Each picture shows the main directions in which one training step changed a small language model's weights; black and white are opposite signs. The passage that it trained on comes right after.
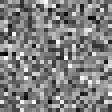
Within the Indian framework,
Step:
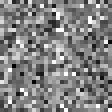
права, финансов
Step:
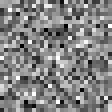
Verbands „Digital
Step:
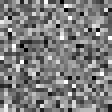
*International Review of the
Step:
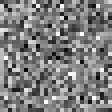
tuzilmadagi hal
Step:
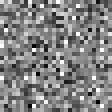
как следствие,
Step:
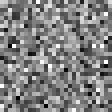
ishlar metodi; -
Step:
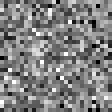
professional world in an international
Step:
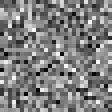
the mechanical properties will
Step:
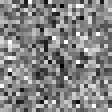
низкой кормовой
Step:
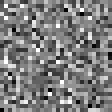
Complutense de Investigación
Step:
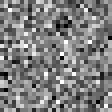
mesmas características da
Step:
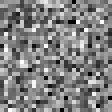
We were self-convened
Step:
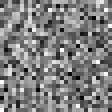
needed, but there are still
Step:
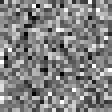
ilmiy jurnali."
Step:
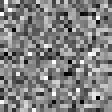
perfis de Dominância
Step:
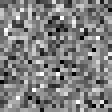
the zones of inhibition
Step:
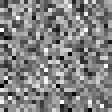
has contributed to joint policy
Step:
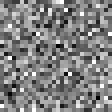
Red (RIR) pure
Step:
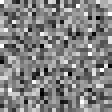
его структуре
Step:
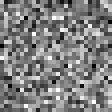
İlk aşamada
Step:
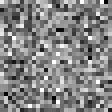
mean annual discharges of
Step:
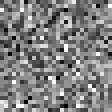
general thematic implications are
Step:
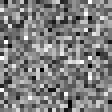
been made through "voluntary
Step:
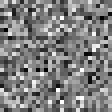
and a program on its basis.
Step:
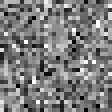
Luciani a partire
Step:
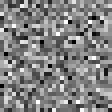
эътиборга олиш
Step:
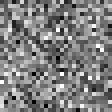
of approaches, though, medium
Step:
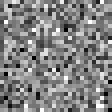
University, Aizawl,
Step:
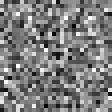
data aggregation is proposed,
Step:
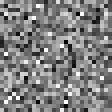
Ha reducido nuestra participación
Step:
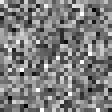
atención es la información que se
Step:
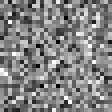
(a), width (b), and
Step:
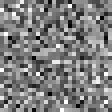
de noviembre que supera
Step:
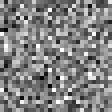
etmoqda. Buyuk
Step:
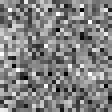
investimentos, a adesão a
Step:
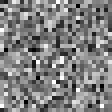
76 Portland Place,
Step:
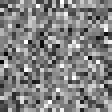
visent à recueillir le plus
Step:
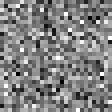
de '*Este corpo é
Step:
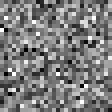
meals per week (one meal:
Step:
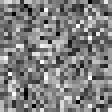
Concatenate intersected
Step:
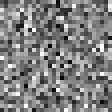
remove its inherently human
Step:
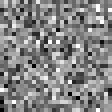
also a top performing school as
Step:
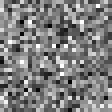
vorhanden, zu
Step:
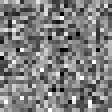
Privacy and dignity of
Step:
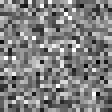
их решений способна
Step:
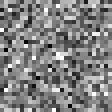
recepcionista. Las
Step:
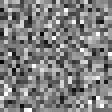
bestärken. Der
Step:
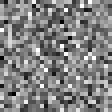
joriy ta'mirlash va
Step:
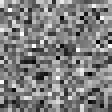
adelante el objetivo del
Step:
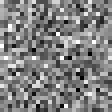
RECEIVED 15
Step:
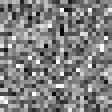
countries will give zero
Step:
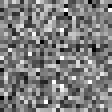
extensive review of literature.
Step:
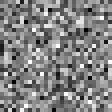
Pirque, and 3.7% for
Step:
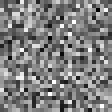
placed farther away).
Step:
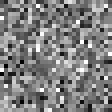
promoción le haga propender
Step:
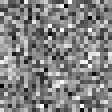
bienes y servicios producidos
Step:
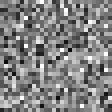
o'clock; 10 yellow
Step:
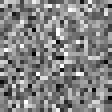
standards is to clearly
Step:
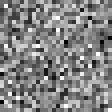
e, portanto, transformados em
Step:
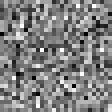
p_t is the relative food
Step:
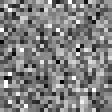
de vie. Et cette
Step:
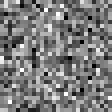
Agama Mojokerto**
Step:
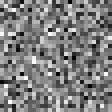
de la guerra y sus
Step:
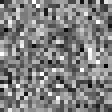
[Down] includes the values
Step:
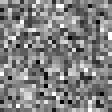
typical form (stave), as
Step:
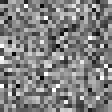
o nosso conhecimento anterior
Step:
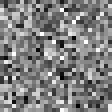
revealed that family's
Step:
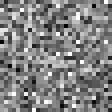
continuously adds
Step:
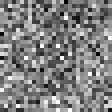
causas da extensão do
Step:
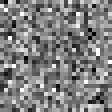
bo'z tuproqlar,
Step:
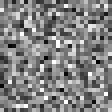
discovers association among different set
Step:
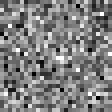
regression line corresponding
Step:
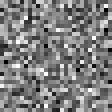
conocimiento sobre los textos
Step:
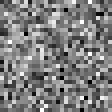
конфигурациями для
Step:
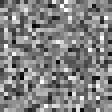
F value > table F value, or
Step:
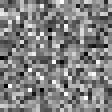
the GlycanTrigger
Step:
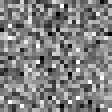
dispersion (PWd),
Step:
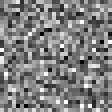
Myop skips along
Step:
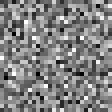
of artificial intelligence,
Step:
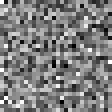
w Pierwszym
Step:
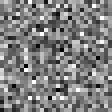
Шу системанинг
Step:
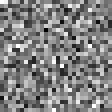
toxins. This is important
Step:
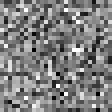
Otsu’s threshold in
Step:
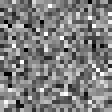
shown little deviations
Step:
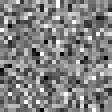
Informal Sector Workers in
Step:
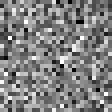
and contribute to the wider group
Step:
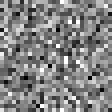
research needs, involving (1)
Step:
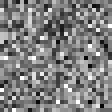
modeling processes are increasing important
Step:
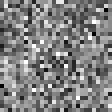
metodologicamente, por se
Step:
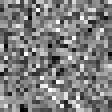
darajasiga ko'ra
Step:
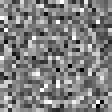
135 μ s Hyper-V
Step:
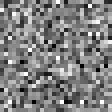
haklı gerekçelere
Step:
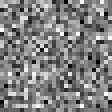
resultats durant la posada en
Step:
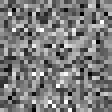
but xApp2 receives
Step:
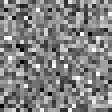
bo'lgan arxeologik
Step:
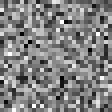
connections were checked with
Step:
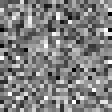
customers, which will allow us
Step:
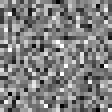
and technology and has the potential to
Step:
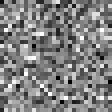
eliminating the need for the
